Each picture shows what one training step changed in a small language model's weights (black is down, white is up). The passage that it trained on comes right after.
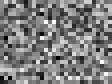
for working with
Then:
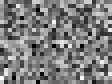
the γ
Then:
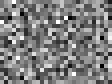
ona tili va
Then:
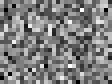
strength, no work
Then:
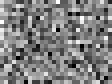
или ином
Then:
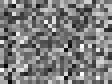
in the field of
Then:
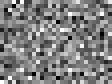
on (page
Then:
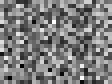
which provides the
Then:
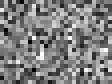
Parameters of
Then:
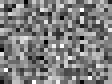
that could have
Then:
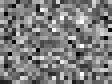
D , the
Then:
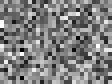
Essa ideia
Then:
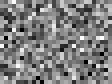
use technology so students
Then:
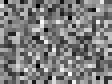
a block of full
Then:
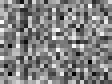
и, как
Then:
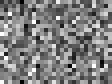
exames de
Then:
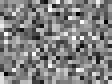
holda ijodiy tashkil
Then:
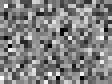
creepers have
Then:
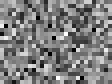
belgilangan. Ushbu
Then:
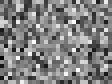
health status. As
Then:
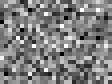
satu suatu
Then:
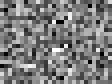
using a data
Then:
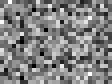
modo que são assim
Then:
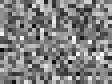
fixed dx
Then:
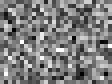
för dessa
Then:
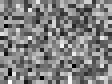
different concentrations;
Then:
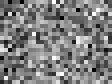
Practice The
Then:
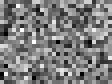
the almond
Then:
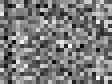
of the current
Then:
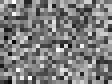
into the future using
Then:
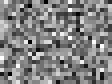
mulher, sem a
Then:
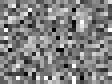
or Dublin
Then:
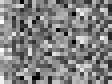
института является
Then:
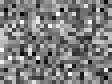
вывод, что
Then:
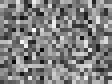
recovery within 6
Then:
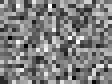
rates go down.
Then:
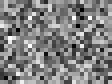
político de la
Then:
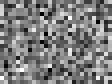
of space was
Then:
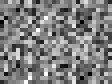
club -
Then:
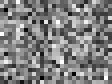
considered as batch
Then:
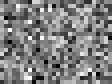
them quantitatively
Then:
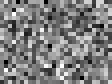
magnetic bead
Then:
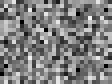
visam não só
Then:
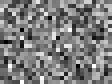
di internet
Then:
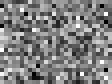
у собі
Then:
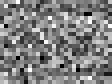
se referă la
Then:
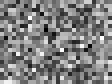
de estar
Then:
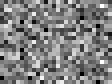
que esa verdad
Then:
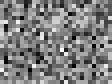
delivery, of
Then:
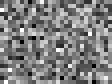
This article discusses
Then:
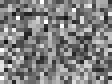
protease of
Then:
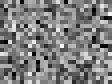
Tras el
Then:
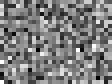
of harm that might
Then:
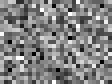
be seen, for
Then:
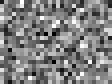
curve of the CF
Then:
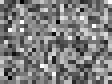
watch the
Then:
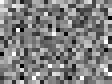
разрыв с
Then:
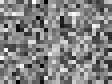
ettiruvchi eng
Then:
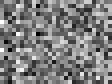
system in the early
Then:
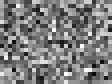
the social sciences
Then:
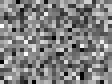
dos sintomas
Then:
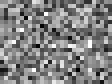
el resto del
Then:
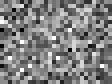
Economic damage
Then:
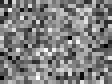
and Safety
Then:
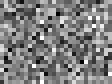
root of the
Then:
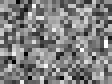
Profet, an
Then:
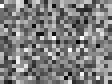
done in the
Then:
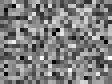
to 10 days
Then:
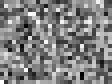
das vias
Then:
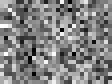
diretrizes da
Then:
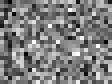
level, the
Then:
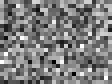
the batch
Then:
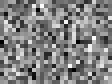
Devido a
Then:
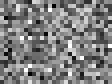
them were within a
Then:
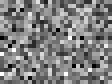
dalam penelitian ini
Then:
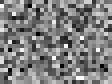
demand for energy,
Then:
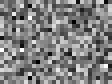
sentence: I
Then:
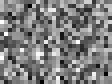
strategic sectors
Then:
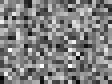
systems, including
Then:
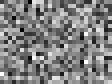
gasification and internal
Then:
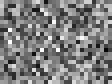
a regeneração
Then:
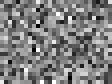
ions per unit
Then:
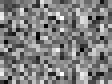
CKD with
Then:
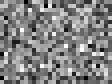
had large gut
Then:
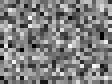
de la metodología
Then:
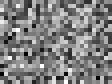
organization by applying
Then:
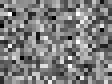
SMEs through
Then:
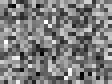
in Figure 8.
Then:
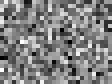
forms of damage
